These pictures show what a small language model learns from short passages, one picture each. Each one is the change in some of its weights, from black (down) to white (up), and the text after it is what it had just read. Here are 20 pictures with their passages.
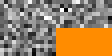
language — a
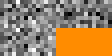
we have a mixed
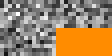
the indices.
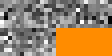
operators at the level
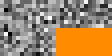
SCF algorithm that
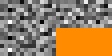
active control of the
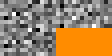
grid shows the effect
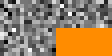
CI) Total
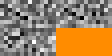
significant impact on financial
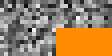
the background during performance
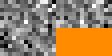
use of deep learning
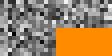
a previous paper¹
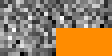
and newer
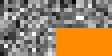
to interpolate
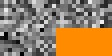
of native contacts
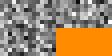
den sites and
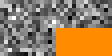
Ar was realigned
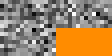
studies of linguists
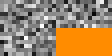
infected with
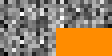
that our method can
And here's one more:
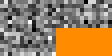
This analysis resulted
